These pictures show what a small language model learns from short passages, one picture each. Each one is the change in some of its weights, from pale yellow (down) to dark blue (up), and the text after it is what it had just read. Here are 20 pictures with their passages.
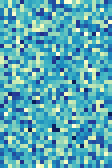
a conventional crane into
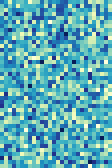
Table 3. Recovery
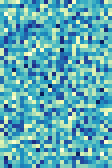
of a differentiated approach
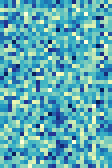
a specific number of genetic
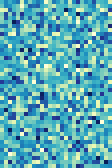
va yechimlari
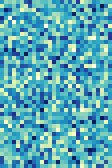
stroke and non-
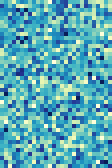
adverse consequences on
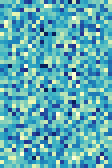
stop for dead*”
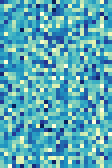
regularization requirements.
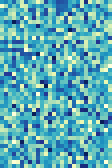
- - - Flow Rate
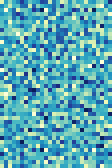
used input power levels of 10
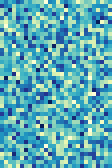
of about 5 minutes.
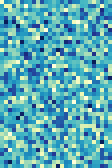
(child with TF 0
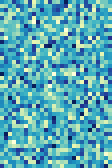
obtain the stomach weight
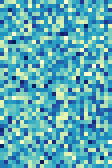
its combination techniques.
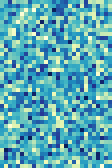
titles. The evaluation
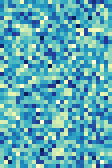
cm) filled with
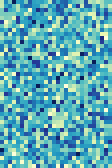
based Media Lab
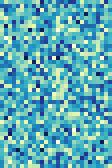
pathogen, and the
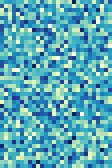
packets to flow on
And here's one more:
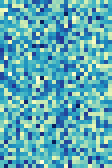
it is essential to be
